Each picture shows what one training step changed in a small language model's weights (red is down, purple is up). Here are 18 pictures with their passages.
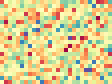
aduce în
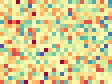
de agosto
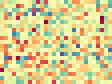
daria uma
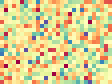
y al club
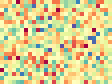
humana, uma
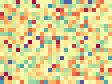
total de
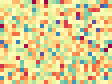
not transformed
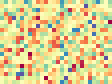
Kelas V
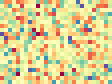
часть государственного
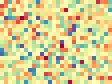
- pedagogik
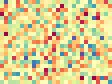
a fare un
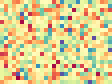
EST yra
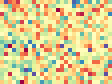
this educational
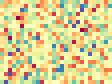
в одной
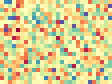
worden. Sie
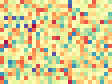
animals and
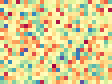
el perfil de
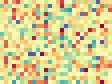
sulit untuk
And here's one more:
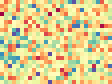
amaliy ishlari
